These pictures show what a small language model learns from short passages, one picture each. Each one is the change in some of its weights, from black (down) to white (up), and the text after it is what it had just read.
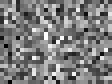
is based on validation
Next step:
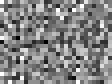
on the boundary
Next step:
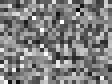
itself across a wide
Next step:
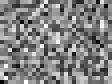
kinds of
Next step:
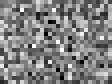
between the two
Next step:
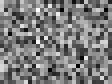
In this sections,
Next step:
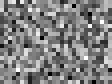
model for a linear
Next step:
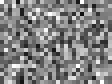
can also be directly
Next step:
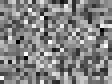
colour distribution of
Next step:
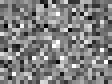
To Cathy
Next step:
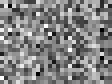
But the attraction
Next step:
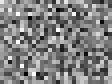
not a root of
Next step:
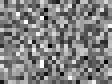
symmetry of the
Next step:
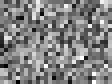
system in Fig.
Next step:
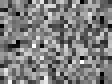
network utilizes the
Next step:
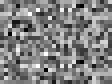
From this last
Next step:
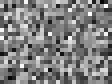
differentiate the
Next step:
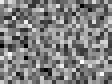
Act and
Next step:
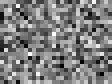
and A.
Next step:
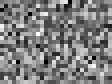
some reference state)
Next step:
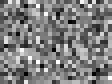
we give an approach
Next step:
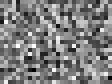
is given by
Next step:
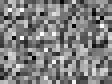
ensembles with more
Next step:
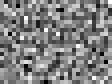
innovation such as
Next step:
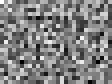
a blurring
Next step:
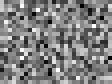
lag by a
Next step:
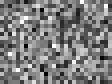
deforestation of
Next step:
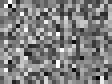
us take again the
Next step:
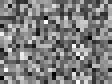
work, we fix
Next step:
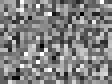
significant challenges that prevent
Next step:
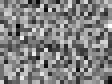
their symmetry.
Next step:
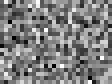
University Road,
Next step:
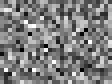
of work or
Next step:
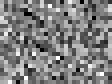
every up step becomes
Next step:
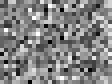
inverse dielectric
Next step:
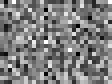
set of local Hermitian
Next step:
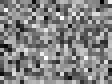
requirements of users.
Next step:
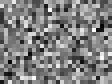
far field. By
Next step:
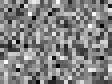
information engineering
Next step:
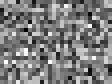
theorem and gauge invariance
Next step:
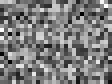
the social networks and
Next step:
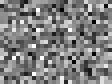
test (difference
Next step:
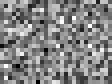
V and W band
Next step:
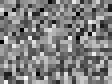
without hanging
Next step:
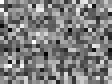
with the corresponding effective
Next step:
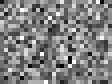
both frequentist
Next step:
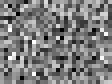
clinical practice to
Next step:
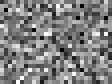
$ It follows that
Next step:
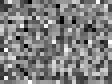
and Kibana
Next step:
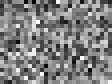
minimizer of
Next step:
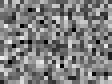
} which reduces the
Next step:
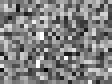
depends on the
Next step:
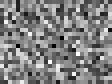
is the scalar curvature
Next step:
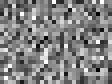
passed was measured
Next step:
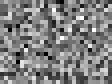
these cusped
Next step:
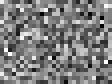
our case ($P
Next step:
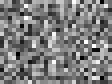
nausea and
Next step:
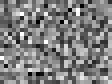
use a more direct
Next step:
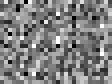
not resonant with
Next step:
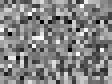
to include the sources
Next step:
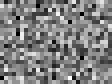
that, we can
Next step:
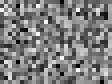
research on the mechanism
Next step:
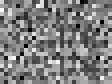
understood to some
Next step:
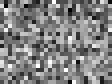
Δt as
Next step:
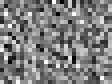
yet dealt with
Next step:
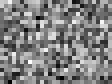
sieved using
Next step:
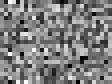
strategic games to check
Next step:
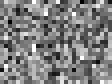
closed loop trajectory does
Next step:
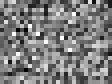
uses mathematical and
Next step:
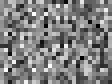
surface term of
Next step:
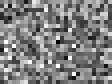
One is the
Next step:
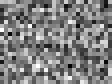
the model and observed
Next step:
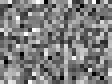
Galerkin Method
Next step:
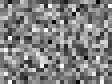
& O \cr
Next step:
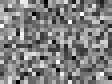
that $M$
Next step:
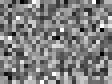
data access. General
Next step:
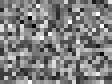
and the results are
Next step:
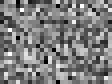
be finite but not
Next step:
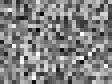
in red.
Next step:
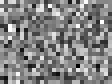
to the fact
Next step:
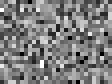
when compared to the
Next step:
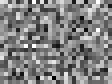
\varphi : T
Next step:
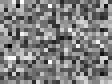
confirms that the
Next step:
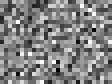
and (B)
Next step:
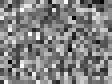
orbits as those with
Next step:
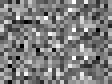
\alpha \,
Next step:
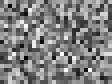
violation in
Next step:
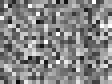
same. Figure
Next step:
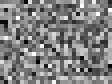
of fact, part
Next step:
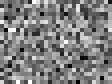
implemented to evaluate the
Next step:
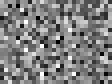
it is one of
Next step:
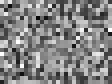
in this case the
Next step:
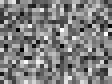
intersection and C outside
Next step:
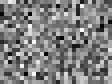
not formalized and
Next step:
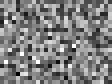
is a vector bundle
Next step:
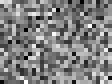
mode:** once a
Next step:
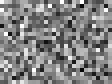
either in the
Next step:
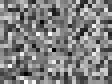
for $$ \xi
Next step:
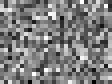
μm for large
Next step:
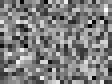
A CoARA
